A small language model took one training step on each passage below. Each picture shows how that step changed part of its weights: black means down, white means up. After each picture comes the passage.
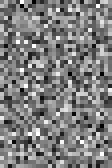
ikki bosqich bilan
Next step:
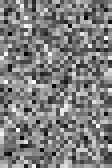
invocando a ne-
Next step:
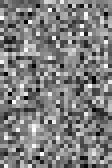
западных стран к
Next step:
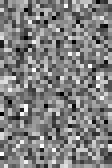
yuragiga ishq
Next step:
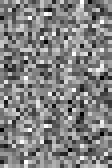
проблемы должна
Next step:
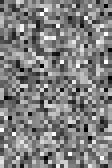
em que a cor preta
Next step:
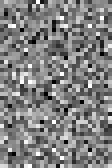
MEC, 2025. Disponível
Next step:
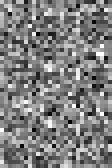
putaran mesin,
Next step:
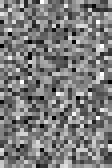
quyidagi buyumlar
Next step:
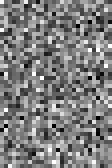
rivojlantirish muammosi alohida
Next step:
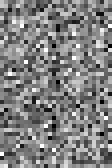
y Giro afectivo"
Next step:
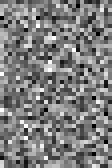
masculinidade para serem
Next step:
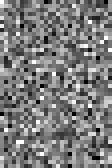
uso simbólico a
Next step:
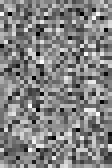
sich gut fort,
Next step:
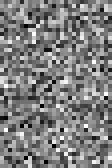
listas de palabras
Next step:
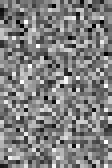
primeiramente, fazer
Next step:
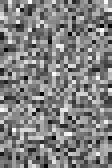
de simetria,
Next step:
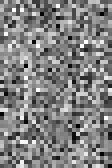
тухум сариғи
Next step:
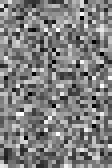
respublika prezidenti
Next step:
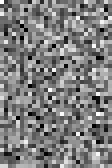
pelajaran pendidikan
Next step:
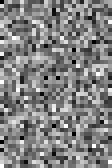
tarbiyaviy ahamiyatga
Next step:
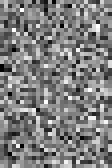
incertas com traços
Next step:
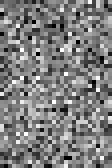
Europa, levando
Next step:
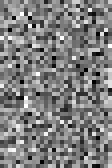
маҳсулотлар ишлаб
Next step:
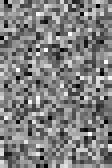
ta gumbazli
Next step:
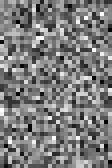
administrasi maupun
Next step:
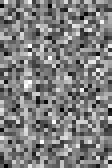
и элиминацию
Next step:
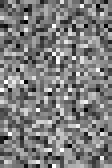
و مشارکت
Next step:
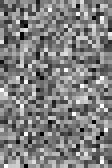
أي ابتداء
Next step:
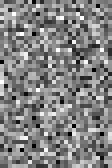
besoins en matière
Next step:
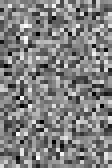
Exame Nacional do
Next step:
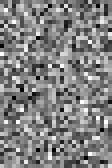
ишлов ва лазер
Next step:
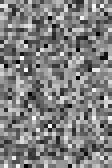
B centro germinal con
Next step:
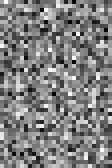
a las modificaciones
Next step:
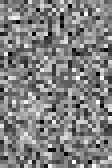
S., Fisher,
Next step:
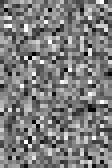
sind auf dem richtigen
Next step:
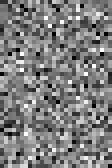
обычно в самом
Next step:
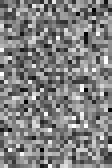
Otel Şekil
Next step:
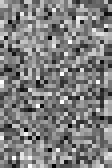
do trabalho. Assim, o
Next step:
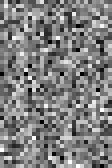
existencia. Conoce más
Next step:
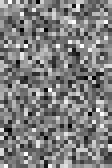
uchta jihatini:
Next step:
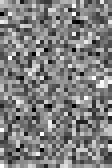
admin menyetujui
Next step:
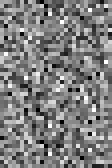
करने और
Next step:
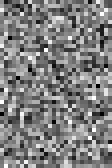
au langage des
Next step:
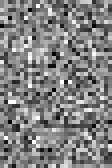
Scheithauer R,
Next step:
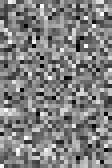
precisa ser bem
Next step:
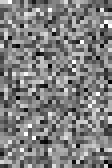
Em setembro,
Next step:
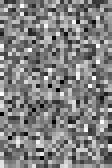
against termination
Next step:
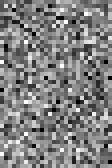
- Kothari,
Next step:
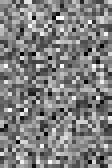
uchun mahalliy yoshlarning
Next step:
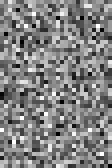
al desarrollo de
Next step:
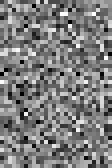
um médico antes de
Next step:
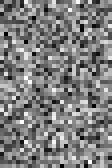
гуманизации и
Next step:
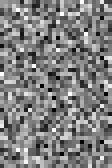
bir araçtır.
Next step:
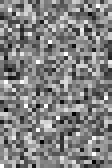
їх на ринку
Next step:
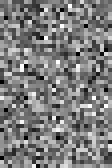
of mass remote
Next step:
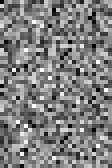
tarix va muhim ahamiyatga
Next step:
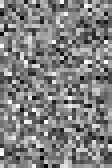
l'est aussi pour les
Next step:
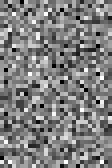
the benefits of
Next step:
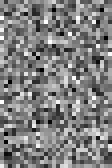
it is explained
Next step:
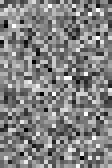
sols. Figure 4
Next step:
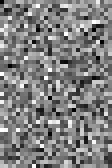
refuges proches des
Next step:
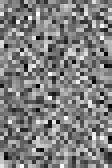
dem Pärkli
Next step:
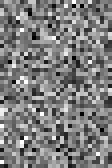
de textos que han
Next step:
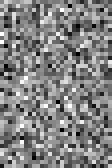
единое целое»,
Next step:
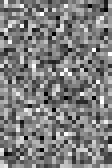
opera cu noțiuni.
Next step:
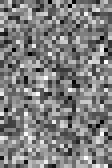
сфері безпеки,
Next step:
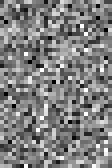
baholash mezonlari
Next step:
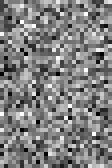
их применения нет
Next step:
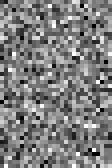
в пещеристой и
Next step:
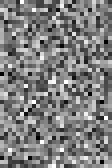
nosozliklarni oldindan
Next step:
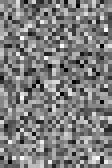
geological objects,
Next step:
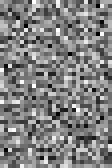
Weiteres wird dem
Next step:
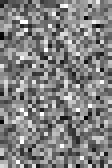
partir de sus propios
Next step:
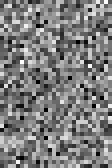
so'z qo'llash
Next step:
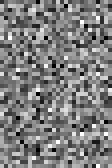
staat in sterk
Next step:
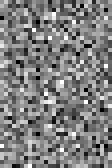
makes exhibition
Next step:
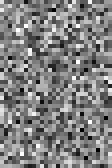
special preparation for
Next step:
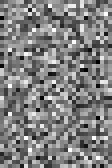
effektr Faradey
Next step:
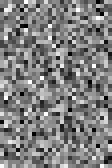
brogan. Bayna
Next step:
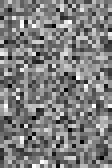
de estudio, se identificó
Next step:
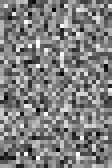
xil sifatlar turli
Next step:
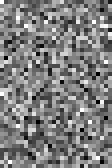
education in the system of
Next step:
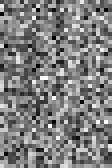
in two different
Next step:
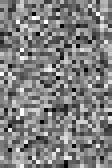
Por un lado, ha
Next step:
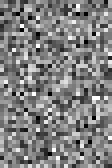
ze dne 11.
